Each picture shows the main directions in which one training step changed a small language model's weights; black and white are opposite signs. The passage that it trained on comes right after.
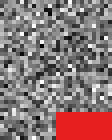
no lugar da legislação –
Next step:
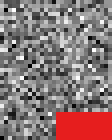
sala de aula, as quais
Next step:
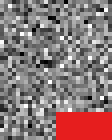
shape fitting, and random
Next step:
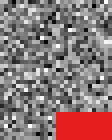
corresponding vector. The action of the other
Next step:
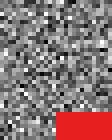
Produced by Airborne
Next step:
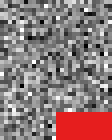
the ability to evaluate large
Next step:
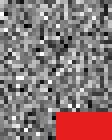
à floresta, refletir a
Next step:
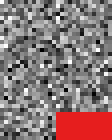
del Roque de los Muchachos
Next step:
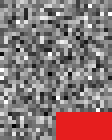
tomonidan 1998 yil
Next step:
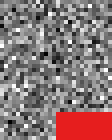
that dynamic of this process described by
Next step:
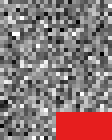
of $\mu$. Their V$\rightarrow
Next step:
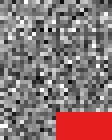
são trabalhadores rurais e
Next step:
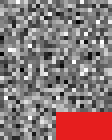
the variable of interest is observed only when
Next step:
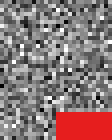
eenheden bestaat in
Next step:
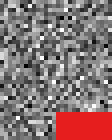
sites can be included in the
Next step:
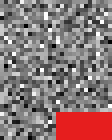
actas fundacionales de
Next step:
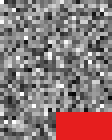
un problema crítico de la
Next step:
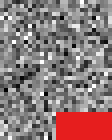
\langle {\bf x}\rangle =\int
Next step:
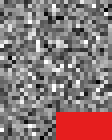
way to include body
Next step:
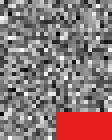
affected the physiological activity
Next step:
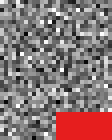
this view allows manual entry
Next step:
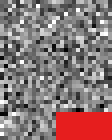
because all species eventually
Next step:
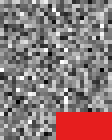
maintains the structure related to the
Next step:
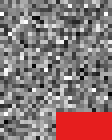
A_2$. The relationships between
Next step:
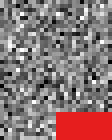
the calculation details and simulation parameters
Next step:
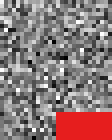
in assembly and movement of
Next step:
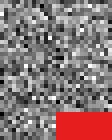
sus expectativas. En el
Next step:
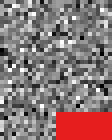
and acknowledge support by
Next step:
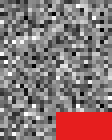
г. Ташкенте
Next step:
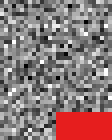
\subsection {Husimi Function for
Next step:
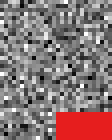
E8 lattice. Each
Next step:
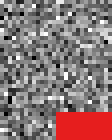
component was detected, while the
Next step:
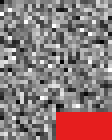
phase transition temperature to be below the
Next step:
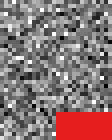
of magnitudes. This is shown in
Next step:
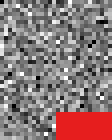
University of Technology, completed
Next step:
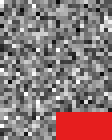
experimental terms cannot be described,
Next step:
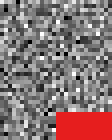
қилиш, узатиш,
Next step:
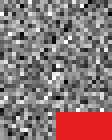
spectrograph on the ESO
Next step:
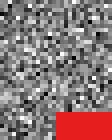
психотроп моддалар
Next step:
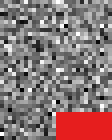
the $T$ matrix elements
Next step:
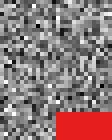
xatolari yaxshi esida
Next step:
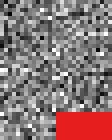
yang adil (fair trial),
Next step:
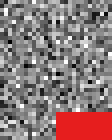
missed target cost to the
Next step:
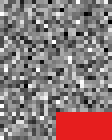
Their estimated ages are in the
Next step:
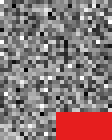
tissue placed loosely at
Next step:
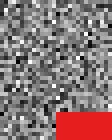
computed using different settings or
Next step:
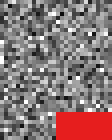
three emerging ODEs, to
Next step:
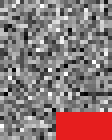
fatores e que merece
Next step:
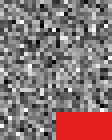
in the interacting first excited state are
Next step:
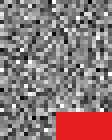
and of interacting one dimensional
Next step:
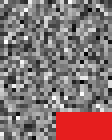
flows. We initiate the system in
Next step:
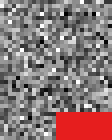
se *renova*”. É
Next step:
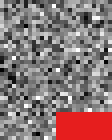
se o que eu estava fazendo
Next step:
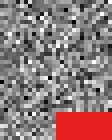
20%, але залишиться
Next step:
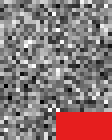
measurement shows a clear hint of
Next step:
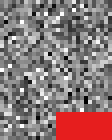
basis $B_i(\ln s)$
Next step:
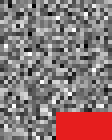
with modulation and coding),
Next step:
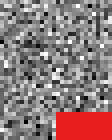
dan energi lebih rendah
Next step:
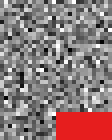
ionization parameter, O32 =
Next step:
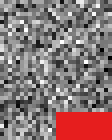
by the triplet scalar $Y$,
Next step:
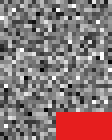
of the rotational electron in vortex
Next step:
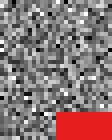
indicators of stability: pH
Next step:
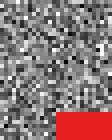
электронами и
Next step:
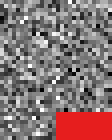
anders ausgelegt wurde
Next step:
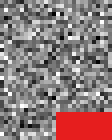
scenarios. Moreover,
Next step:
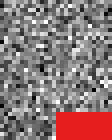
so-called fixed-time
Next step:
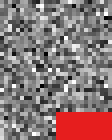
Supplies experimental Condition
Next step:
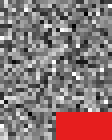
we obtain: \begin{gather}
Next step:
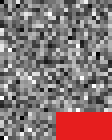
considerada de preservação permanente em
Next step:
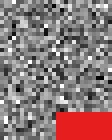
is, $S$ consists of two
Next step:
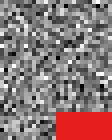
predicted label for the left out
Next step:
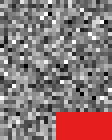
Teori Sistem Ekologis
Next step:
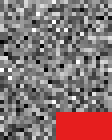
calcolando alcuni parametri
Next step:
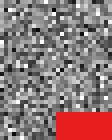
liderlik geliştirme
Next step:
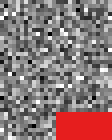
Амалдаги Йўл
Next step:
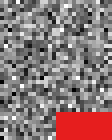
130 experts that participated
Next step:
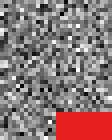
slightly below the center. A
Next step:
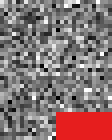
among 10 fields. We refer to this
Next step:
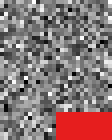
cusp}$ can be roughly
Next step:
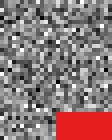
use the knowledge, methods and
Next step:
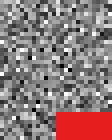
the scatter among the measurements for the
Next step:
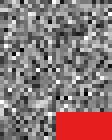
The neural operator is formulated as
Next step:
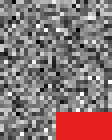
qishloq hududlarini
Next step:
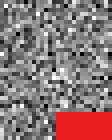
химических элементах
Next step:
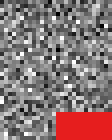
bet on the outcome of the measurement on
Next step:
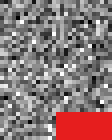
and the sum of the elements in a
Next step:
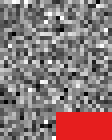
del nostro sito internet ne
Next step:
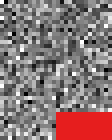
interference effects \cite{bitter}.
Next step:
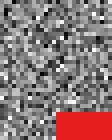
C., Gorgulho, M.,
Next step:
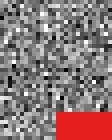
avtokratik uslub.
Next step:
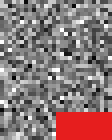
the TEE. Finally, we
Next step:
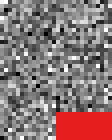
problem. In the first approach, we
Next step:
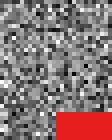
milliy o'yinlari esa
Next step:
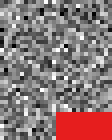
for halos and elves produced by different
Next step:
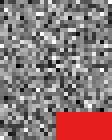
to, but not identical with, the
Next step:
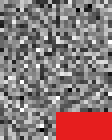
yuqori darajada
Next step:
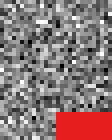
simplified when the targets are
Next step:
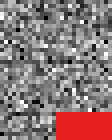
\beq S_n(x)
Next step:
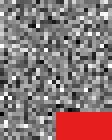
as Cyrus and Elias
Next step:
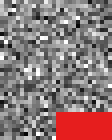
bands in two categories and
